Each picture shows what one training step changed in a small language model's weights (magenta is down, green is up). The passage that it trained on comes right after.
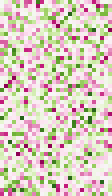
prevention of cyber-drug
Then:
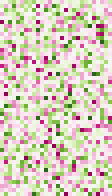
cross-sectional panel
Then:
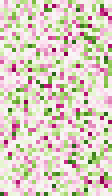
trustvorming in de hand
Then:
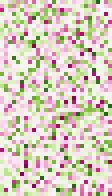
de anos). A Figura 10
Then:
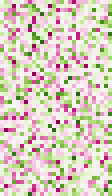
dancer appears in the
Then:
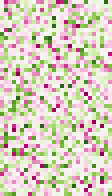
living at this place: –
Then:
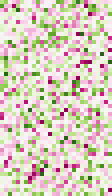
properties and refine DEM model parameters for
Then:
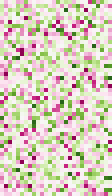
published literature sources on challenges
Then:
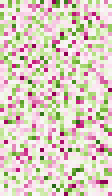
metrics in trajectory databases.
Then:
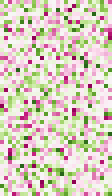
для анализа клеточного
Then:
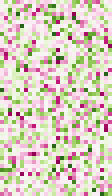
a complex and intractable health problem,
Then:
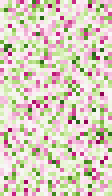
professor in the Institute of
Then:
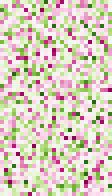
do EMI, uma da
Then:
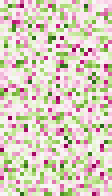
and trip conditions are discussed with
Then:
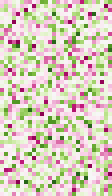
– do‘stona muhit
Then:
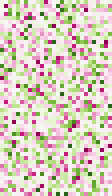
plant, is well known for its
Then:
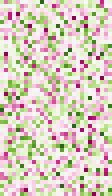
the highest level of interrelation with
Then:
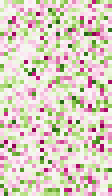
Akteure. In einer
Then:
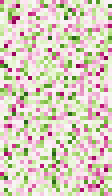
der Reinerträge der
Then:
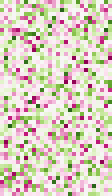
is freely available"; the
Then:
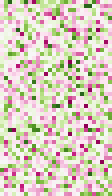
the Niakhar area in
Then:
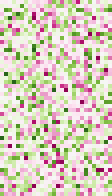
tersangka oleh
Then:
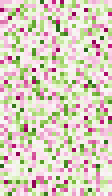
до 20 % поврежденных
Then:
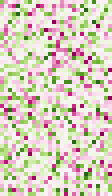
electronegativities, since the
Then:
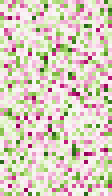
acid concentration for a residence time of
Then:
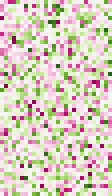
divulgativa de Radio
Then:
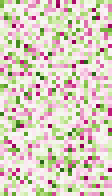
está presente o representado por sus
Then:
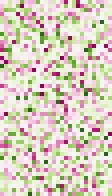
четких целей
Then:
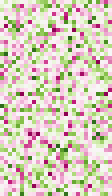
gyro error sources and
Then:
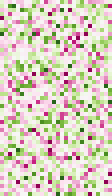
pp collisions. Considering that
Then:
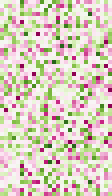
minor debts without notice or
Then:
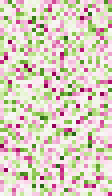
Dr. T. Mohana
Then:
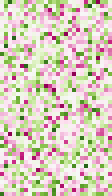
aniq chegaralar va
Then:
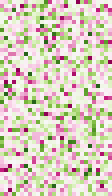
shartlari va qavariq
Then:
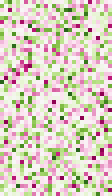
einer automatisierten
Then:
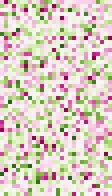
А.А. Семенец
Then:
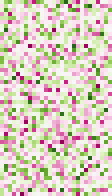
individual polarity of the sentences
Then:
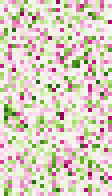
«Ouali» mais pour
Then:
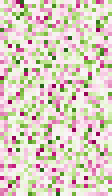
встречается среди
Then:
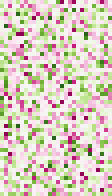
the right hypochondrium
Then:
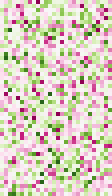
uomini dell'arte»,
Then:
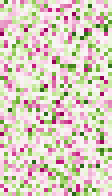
valve, gas hoses,
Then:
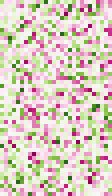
substantial financial costs due to
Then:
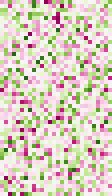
Martins " Getaviano
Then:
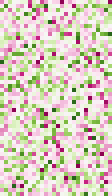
as always. Teachers'
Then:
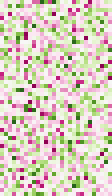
[16]. It has been discovered
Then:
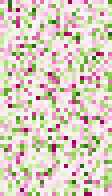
en opnieuw een
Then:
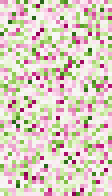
in others through various means
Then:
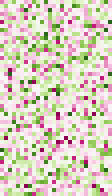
руководил, не
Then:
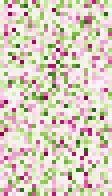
such as mean, standard deviation,
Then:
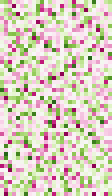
how difficult the students found each part
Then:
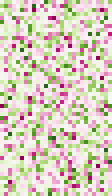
the borrower, rating evaluation
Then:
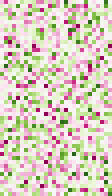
NMs having a
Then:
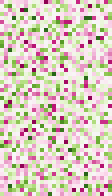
size of enzyme aggregates
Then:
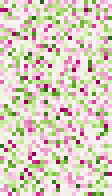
kV that can occur due to
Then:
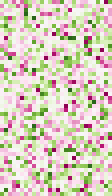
Preliminary searches Yes
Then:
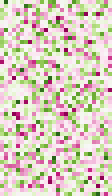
imkoniyatlarga ega
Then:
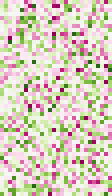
of other minerals with Th and U
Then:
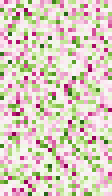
termini za operacijsko
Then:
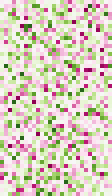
the suitable media for the growth performance
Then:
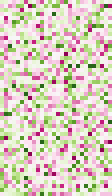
coordinates up to 4000
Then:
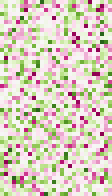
the maximum diameter at the
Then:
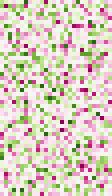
by-products have also increased.
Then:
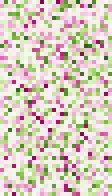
accurate results for dealing with
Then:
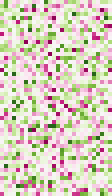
Serta pembubaran
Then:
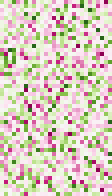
of the OECD is that the
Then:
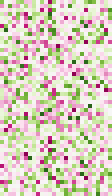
hamda 280 nm namoyon
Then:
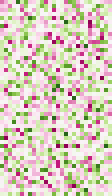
the duration of one year after following
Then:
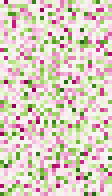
yöntemidir. Bu
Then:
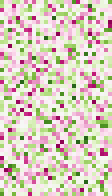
(Zerfass-Thome et
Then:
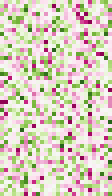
развитие и стилистические
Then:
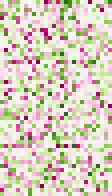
For example, one of the measures
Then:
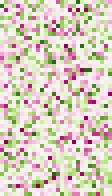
abstracted from its empirical
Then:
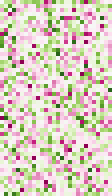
Unternehmen darstellen,
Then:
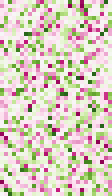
and May when the occupants
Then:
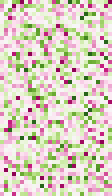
В. Яблокова
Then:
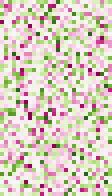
que obligan al sujeto a
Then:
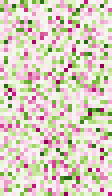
Although instruction sequences with direct
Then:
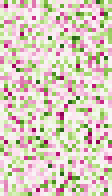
raadgevend ingenieur
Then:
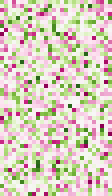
high informational and personal concerns if
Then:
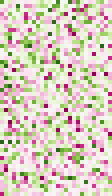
та інших чинників.
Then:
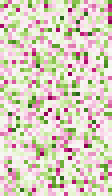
et sa réalisation, nous
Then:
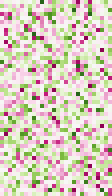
– the so called memory
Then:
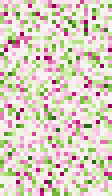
As an extension of classical
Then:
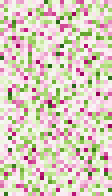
who are by default techno
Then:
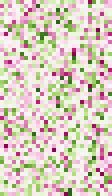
qilish uchun madaniyatlararo
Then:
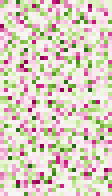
ҳам, Шукур
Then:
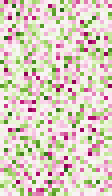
on the concepts of interval and
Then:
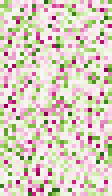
University of Limerick and
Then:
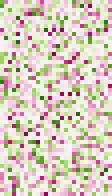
volumen creciente de
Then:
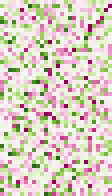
korelasi variabel
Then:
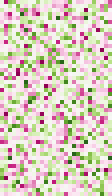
the details. The existing models for
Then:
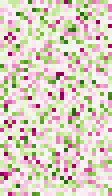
on the coronavirus disease
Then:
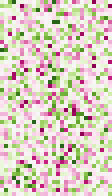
features in remote management through
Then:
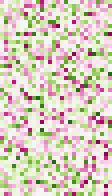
to identify the sampling sites.
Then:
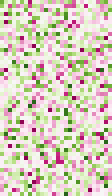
tumor producing less accuracy
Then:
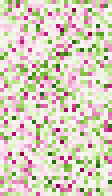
کمپانی به
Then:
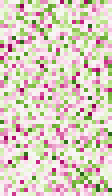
va mustaqil holda
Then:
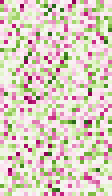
of vesicles in the form of
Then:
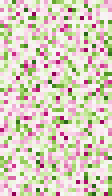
assertions, and as a result provide
